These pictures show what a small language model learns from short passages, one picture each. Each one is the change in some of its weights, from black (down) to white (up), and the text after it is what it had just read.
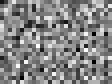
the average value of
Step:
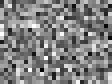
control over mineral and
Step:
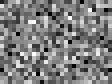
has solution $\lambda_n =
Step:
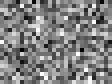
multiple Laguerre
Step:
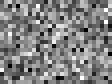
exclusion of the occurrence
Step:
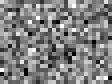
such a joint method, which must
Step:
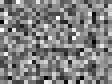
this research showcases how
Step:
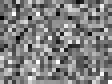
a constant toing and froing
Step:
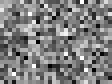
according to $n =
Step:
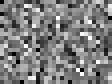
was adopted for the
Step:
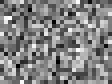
of the unified computer
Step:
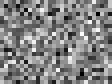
the empirical observability
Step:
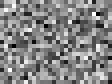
qualitative research design is
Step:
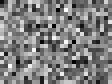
never taken anything.
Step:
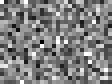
We shall prove the assertion
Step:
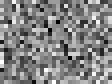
social and economic
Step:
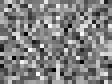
for their permission to
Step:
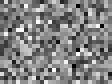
their unique positive diagonal;
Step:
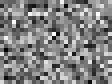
the treatment plot}}
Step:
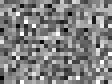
below) and those
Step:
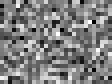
studies and real cases are
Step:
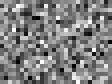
since the $\cF_{t}$
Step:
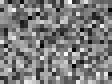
collection of fodder units
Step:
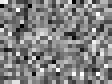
the McKay correspondence.
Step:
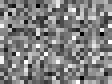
Rin Okumura,
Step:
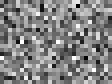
completeness. In the following
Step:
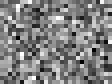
administered to
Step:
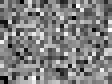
hospitals with and
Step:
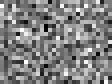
Stress index cumulated
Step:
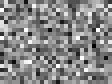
the collaborative learning
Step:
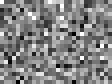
of type~$2$, which,
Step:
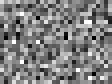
way throughout the
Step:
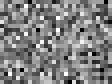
course, genetic
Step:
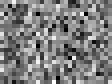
that they have no (other)
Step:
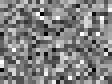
now provide some definitions and
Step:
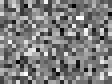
"Uzbek model" of
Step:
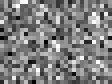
{{\rm Findim}}
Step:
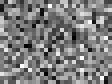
invariants in the late
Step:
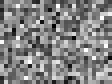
and second author are also very
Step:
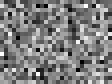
link the two conjectures
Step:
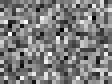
that are often comparable to
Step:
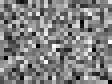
he focused that the main
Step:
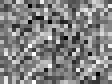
the computation of the error
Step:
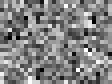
significant challenge for the
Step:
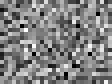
of the i-th gas in
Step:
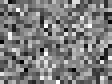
sequence of reductions: in
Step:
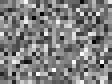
of exact approaches and open new
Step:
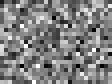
the second type for one of the
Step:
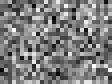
a non-negative
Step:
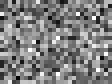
be a solution to the normalized
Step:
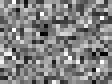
while $b$ and $c$
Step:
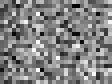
Matroids are a
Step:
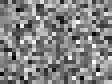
the microphone array
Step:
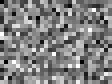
and training aspects in
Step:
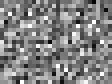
The second section collect data as
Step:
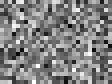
context, one could say that
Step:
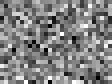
effects since antiquity.
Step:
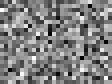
texts, aspects related
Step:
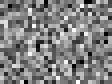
children's unhealthy
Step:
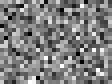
subcarrier. If we
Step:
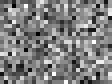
examinations of the
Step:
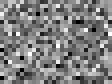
political factor,
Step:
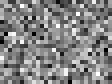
at a time. Being
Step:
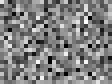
tasks beyond designated
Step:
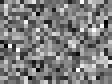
in the glenoid
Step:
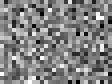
electric arc which is
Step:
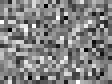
To make the identities
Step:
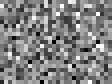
of the form $E_{ij}$,
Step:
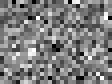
differential memory index
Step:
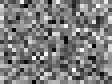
to ensure that the
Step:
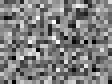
species composition of mass
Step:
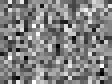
the equilibrium
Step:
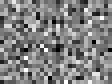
order partial differential equations in
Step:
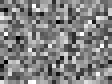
selecting an optimal solution which
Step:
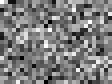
by the company.
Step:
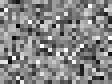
current edge $vu$,
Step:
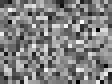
of a collection of articles
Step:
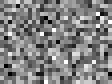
unremitting fever,
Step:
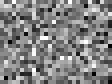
artificial decic with a
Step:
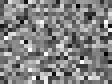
transversal segments, but
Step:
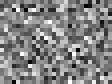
\ $\mu_i \rightarrow
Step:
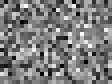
from both cases, we conclude that
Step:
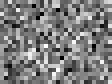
data, he showed that, as
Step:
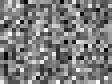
Integrating in time,
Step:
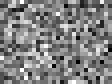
computed domain. In the
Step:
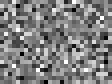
familiarity in rural
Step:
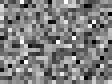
to show that $\lim_{r
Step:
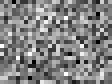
place for women is in
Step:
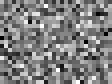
three-year upper
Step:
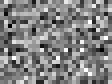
simulation, its fault
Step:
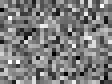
equivalence of tannakian
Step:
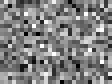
photographs of the
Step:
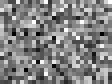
7% with subclinical
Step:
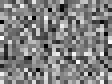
man Spiele, die
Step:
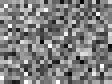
relationship in our rules for
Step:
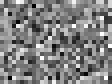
between local groups of superspace
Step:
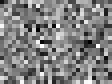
convex subquiver of
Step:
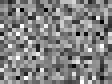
is no significant difference between male
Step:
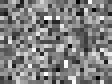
CO₂ emissions
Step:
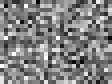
engage. 5 Use
